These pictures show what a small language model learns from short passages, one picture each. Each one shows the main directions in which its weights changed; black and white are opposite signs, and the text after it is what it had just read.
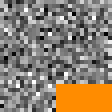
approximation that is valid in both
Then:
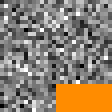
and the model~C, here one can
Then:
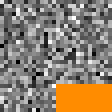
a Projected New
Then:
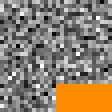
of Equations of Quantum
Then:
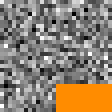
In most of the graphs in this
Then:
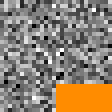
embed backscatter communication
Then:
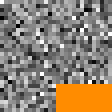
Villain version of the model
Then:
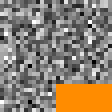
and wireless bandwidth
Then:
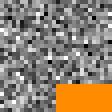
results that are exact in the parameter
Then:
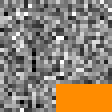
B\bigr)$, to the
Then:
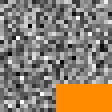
codec using a range of
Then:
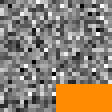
to a Single Program
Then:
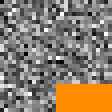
regime, the failure probability
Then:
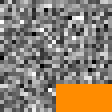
second because the free sheet is
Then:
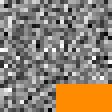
we get an equation for a gas
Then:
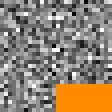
{Q_L\over M}
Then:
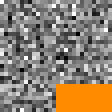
500 mixtures that amount
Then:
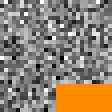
varying from 2.98 MeV
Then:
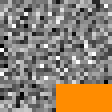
fields of the Poincar\'
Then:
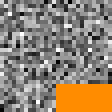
the luminosity due to
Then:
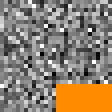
the attractor will be
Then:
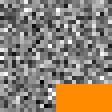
binary systems. Our model does
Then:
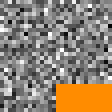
does not seem to admit an
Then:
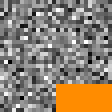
between magnetic contacts. In our
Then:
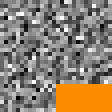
and the residual liquid
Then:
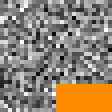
MALA. Numerical
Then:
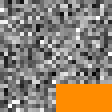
an infinitely high potential,
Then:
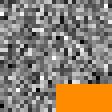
the latter a comparison with different
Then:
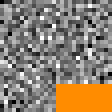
agreement between our calculations of the
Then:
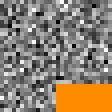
squares function.} when $r
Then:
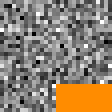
a single action. In order to
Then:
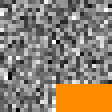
the two models, we focus on
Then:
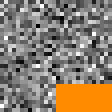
for [100]In is in good
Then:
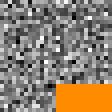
observed hot water to freeze
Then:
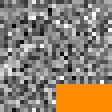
simultaneously recorded
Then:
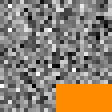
singular functions being used. As in
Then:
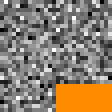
CPLD handles
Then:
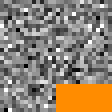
described by the Hamiltonian
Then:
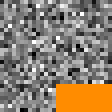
unique set of structures
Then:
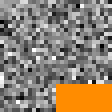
falls within the stability limits
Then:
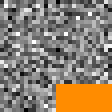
should include time ranges.
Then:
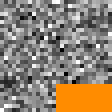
vector-vector kernels,
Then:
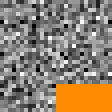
simultaneously observe
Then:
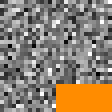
on the underlying physics parameters but
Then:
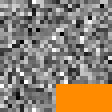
of repeating the same comparison
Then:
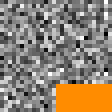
e.g. in quantum-state
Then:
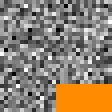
decay rate then is related to the
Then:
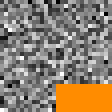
challenge, we experimented the
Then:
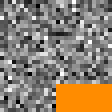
parameter $\alpha$ which plays a
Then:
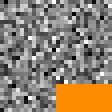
CDF II} &=
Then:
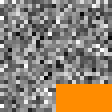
stress. One integration constant of
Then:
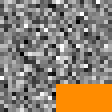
–** We performed the
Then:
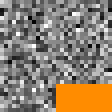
varied to 1, 4 and 10.
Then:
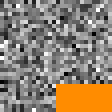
negotiability holds that
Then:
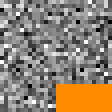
Witte, Helling \&
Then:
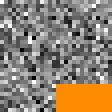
railway communications.
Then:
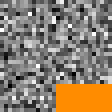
Theory Around The Atomic
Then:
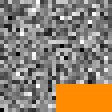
and even impaired absorption
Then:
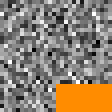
with the model predictions at different
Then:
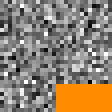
and zero otherwise. Consider
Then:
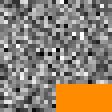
Materia Condensada,
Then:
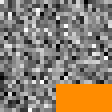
running coupling constant $$
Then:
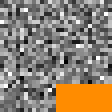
four Bell states. We assume that
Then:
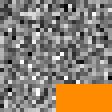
on a silicon substrate
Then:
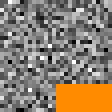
with a just-contacting
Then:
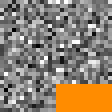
wind (after the shock
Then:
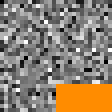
Dr. Stephen
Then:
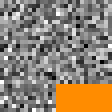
dimensional renormalizable
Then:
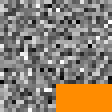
involves a query
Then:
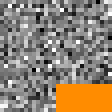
in Fig. 1. Each
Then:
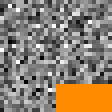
from roughly a few
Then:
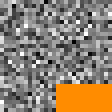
the fundamental actions at the
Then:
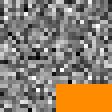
Rev. D} \textbf{
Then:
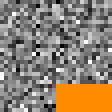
Pauli spin matrices.
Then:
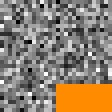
pioneering works such as
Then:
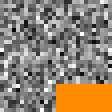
alignment, with each raft
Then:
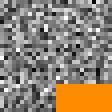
were detected by a system of
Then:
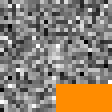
different regimes: 300 seconds
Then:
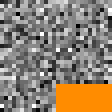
2DHS becomes 2C in
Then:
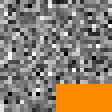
evolution of fragmentation functions at
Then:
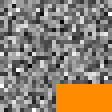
as $\mathcal{D}^P$ and
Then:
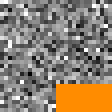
issue by introducing
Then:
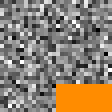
the change in each design feature between the
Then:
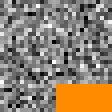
trying to communicate;
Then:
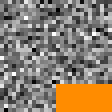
college basketball and
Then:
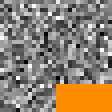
was achieved using these
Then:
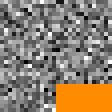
We will show it explicitly.
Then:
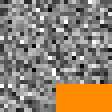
interactions is necessary if one
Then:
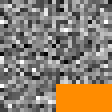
becomes again popular now
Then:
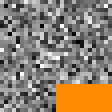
generalization of a space). One
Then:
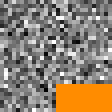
this is an infrared safe
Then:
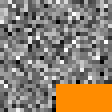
following sense: for any two
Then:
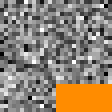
\begin{eqnarray} \alpha
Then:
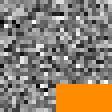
half of the mesa
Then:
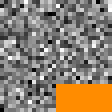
states. Furthermore, because
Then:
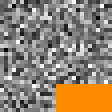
comb spacing instability of
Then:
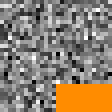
of accumulated beam data, it
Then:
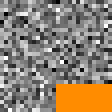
isolated from intersections with
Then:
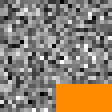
of explanation, it is assumed
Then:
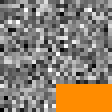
resonances ($C$ and
